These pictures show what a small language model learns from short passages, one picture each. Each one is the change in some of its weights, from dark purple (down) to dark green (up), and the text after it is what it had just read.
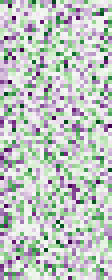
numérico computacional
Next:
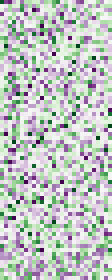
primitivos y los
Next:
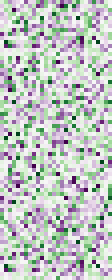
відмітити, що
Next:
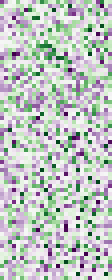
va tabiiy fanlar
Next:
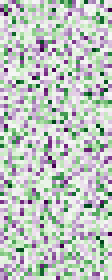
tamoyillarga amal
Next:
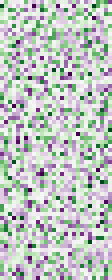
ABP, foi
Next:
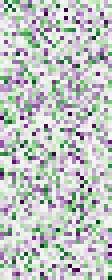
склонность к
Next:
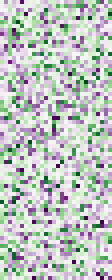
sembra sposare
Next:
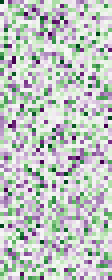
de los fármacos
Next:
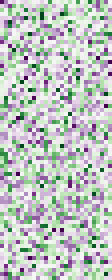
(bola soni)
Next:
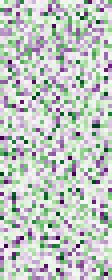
die Beiträge
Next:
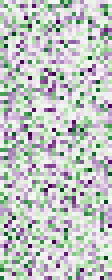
Economía de la
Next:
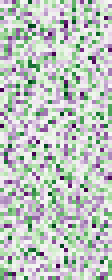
muchos de estos
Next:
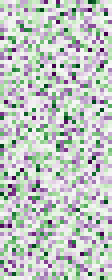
the process of preparation
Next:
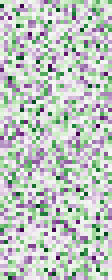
fungsi lainnya
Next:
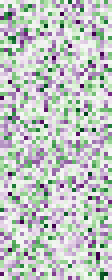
Statistical analysis of
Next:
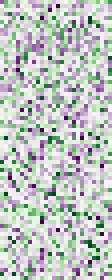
حكومية أو التي
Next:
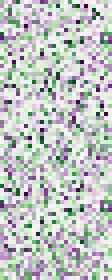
el intercambio de
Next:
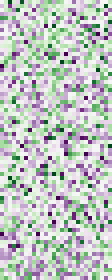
etish va tarqatish,
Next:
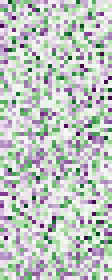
dan mengevaluasi
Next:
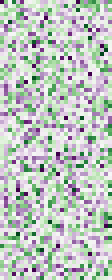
a primeira idade e
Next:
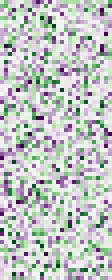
práctica. En general,
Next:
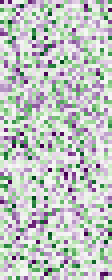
последние годы
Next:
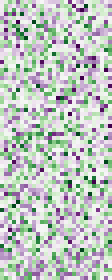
do bem-estar.
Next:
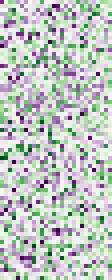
правових знань і
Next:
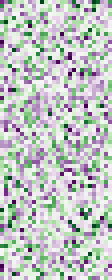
38 anos, é
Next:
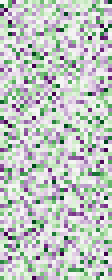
питання економічних наук*.
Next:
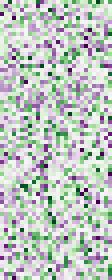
bilan bevosita yoki
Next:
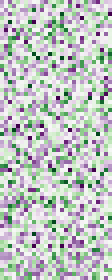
con bolos de 1
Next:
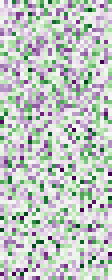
Estado da Bahia
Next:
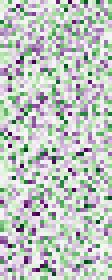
می‌رسد و
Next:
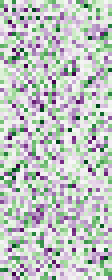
наукових цілей
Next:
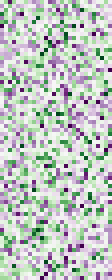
san'ati va oddiy
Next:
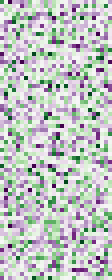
de la educación del siglo
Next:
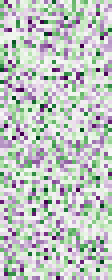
mobiliser pour
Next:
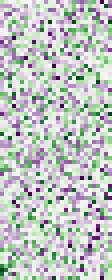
estudo dado que se
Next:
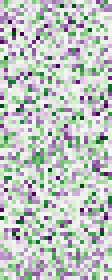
Winkel φ und
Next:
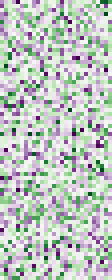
tornaram-se muito
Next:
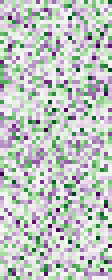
vazifasini yuklaydi.
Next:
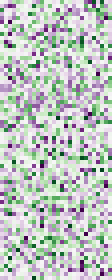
підвищення рівня
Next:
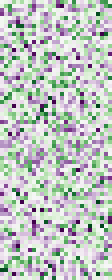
прав людини не означає
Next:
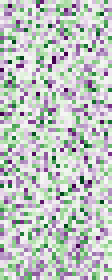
scientific works of young
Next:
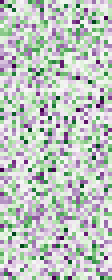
of negotiating the
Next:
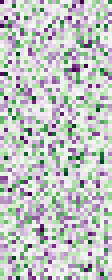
lastnosti, bo
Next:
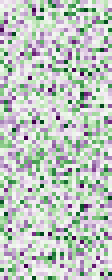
fue, al decir de
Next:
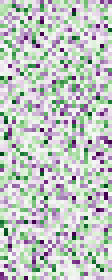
қайтадан шу
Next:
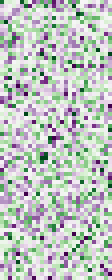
e tamanho da
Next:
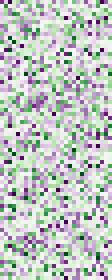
survey of literature
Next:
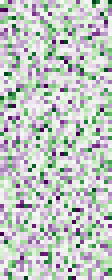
De acordo com o autor,
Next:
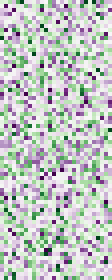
hám basqalardı
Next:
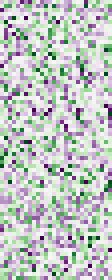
da política pública traçada
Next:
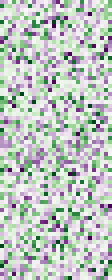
Special Issue
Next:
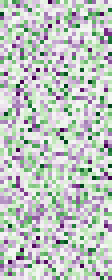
persone e personale
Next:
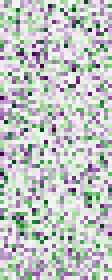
kN/m ²
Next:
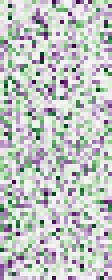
de atendimento mais
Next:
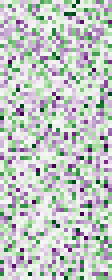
al educației în
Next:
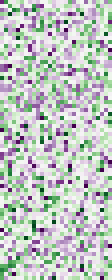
crítica e prática.
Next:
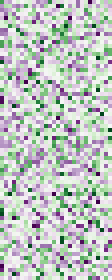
Na 36 maanden
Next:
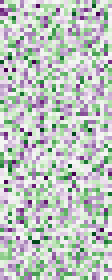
Tutores, grupos de
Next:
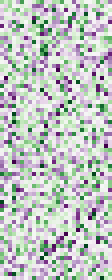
using the cellular method
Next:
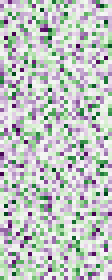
deficiência em seu quadro de
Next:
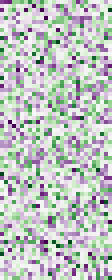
sohalarini huquqiy metodologiya
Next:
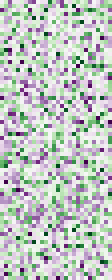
zelfs veel
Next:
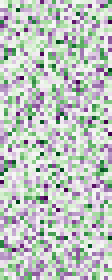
y dificultosamente
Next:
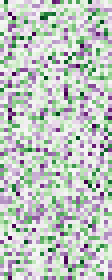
era muita norma,
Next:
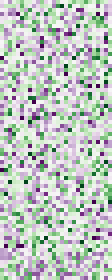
buni raqamlashtirishdan
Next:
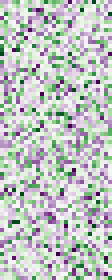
va metodologik yondashuvlar
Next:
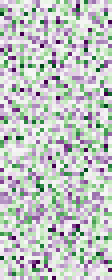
talabini qondirish bilan
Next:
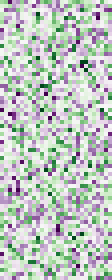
ijtimoiy geografiyasi).
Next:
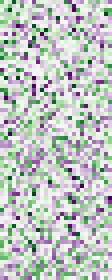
ва салламдан
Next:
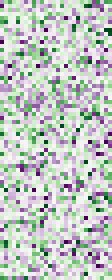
ҳал қилса
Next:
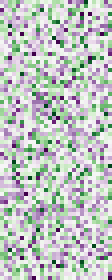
Плани засновників
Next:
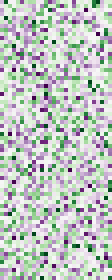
intelligence, criminal
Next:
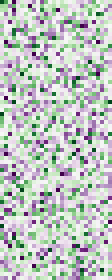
ми вимагаємо
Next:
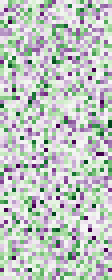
ва фенологик
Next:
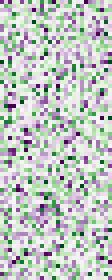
treatment of depression
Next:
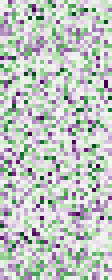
los hombres, al
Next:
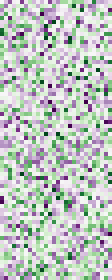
kabi optik xususiyatlarini
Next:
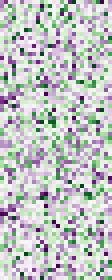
disponíveis aos agentes do
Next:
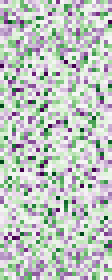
faoliyat, nazorat
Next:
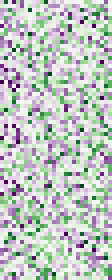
etadi. O'zbek tili
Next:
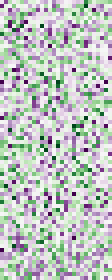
izlanuvchan shaxs
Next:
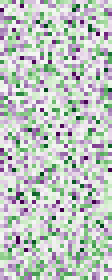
il livello regionale o
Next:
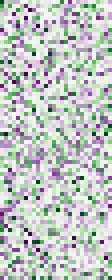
programa geopolítico
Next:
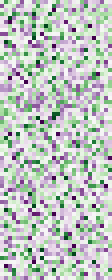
простого ремісника
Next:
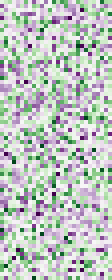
дискутується в
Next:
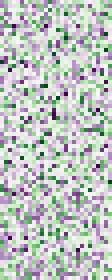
yasash tizimi
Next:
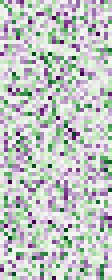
a la producción de
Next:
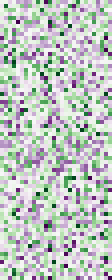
die er reeds
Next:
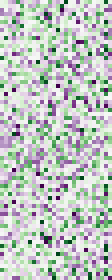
tadqiqot ishlari olib borilgan
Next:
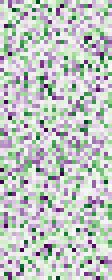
en el Hospital
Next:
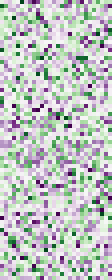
uchun 46%, ShES
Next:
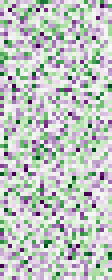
Шу билан бирга
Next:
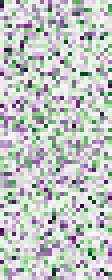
Venezuela En
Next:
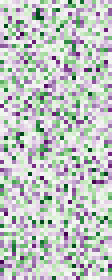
для создания технологии
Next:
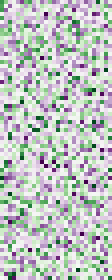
Primero se
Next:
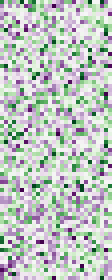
exatidão |
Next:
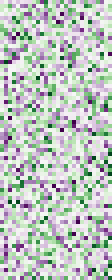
insatisfacción, por
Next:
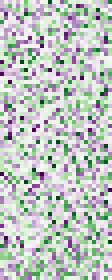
salohiyati. 11.
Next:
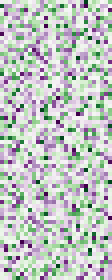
apresentar uma alternativa
